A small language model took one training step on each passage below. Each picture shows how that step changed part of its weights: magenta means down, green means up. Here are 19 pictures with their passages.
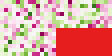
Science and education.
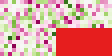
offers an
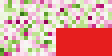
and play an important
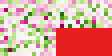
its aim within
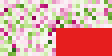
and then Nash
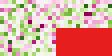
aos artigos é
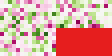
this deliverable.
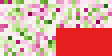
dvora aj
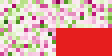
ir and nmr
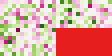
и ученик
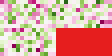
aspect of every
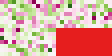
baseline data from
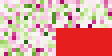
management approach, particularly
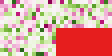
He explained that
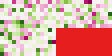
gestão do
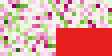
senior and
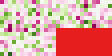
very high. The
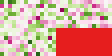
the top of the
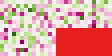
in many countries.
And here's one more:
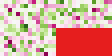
way for investigations
